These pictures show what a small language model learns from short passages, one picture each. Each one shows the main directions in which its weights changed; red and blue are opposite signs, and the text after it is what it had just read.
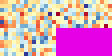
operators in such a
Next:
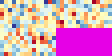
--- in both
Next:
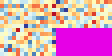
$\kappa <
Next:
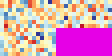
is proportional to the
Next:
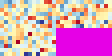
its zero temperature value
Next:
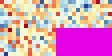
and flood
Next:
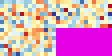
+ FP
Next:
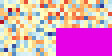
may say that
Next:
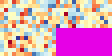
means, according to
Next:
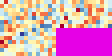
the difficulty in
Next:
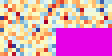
simple cases correspond to
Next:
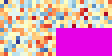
the scaling functions
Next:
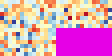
, electromagnetic
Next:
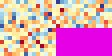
transitions }
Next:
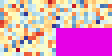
between VBC
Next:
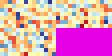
over wavelength.
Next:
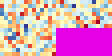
truly formal
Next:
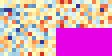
tungstate crystal
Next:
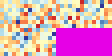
we are effectively
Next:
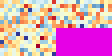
we added simple
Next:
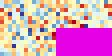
and molecule to
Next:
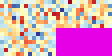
The contribution of the
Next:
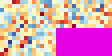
background noise,
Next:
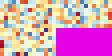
takes the form
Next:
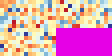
was first proposed by
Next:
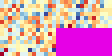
of systematic uncertainty
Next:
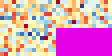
model. On the
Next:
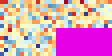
a distance from the
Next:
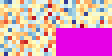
doing useful
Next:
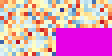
have a value between
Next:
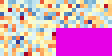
message to
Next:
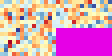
this direction, as
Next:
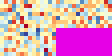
meV). However
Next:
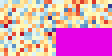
dynamics known to be
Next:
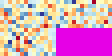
using rank,
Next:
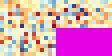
within five times
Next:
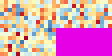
these echo
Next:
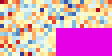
little or
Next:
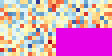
core up to the
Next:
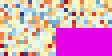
with periods
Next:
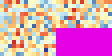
amplitude, our calculated
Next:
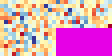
II. For experiment
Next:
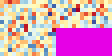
computation of relative
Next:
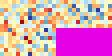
seen in the
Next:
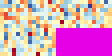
is provided with a
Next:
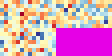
with respect to the
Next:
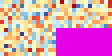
of the superconductivity
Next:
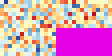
the degree of
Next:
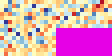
\rangle$ at
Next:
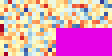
global prestress
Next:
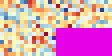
is shown in
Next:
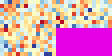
the severity
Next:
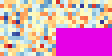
also required.
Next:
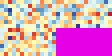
disks around
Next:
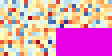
systems typically
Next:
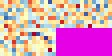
is equivalent to vacuum
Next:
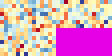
in such expansion are
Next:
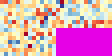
different and all
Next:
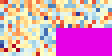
a period of evolution
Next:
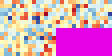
of) the
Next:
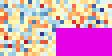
with graphene in
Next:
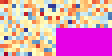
proposed a new nonlinear
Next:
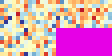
obtained from the 8
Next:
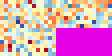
measurements allow us to
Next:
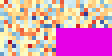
the exchange interaction
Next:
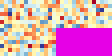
some F there will
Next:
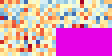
contains all contributions from
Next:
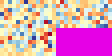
the unaged
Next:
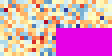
black hole in
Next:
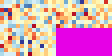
Einstein equations
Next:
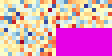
cases the DM
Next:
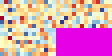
above theory flows
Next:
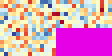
that is later
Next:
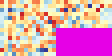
phase space may be
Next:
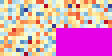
to compress
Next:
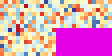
form of dark energy
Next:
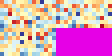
and CP
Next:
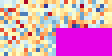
modes are not expected
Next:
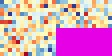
respondents and
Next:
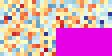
of Saturn
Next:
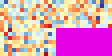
the language that
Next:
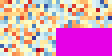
find that the
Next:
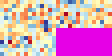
here, the variation
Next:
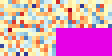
vacuum. This
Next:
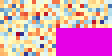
of $\log
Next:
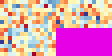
underway across the
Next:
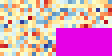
If one has
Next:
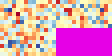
shown. Here
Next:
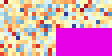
the focus, the
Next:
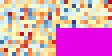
this issue at
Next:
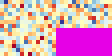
a specified
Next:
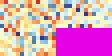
a metal in
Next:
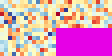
say about the
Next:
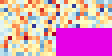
Current density
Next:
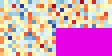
to demonstrate
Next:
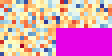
procedure applied by
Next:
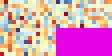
experimental setup,
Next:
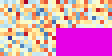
vectors $
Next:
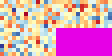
not know the
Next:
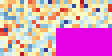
is dominated by
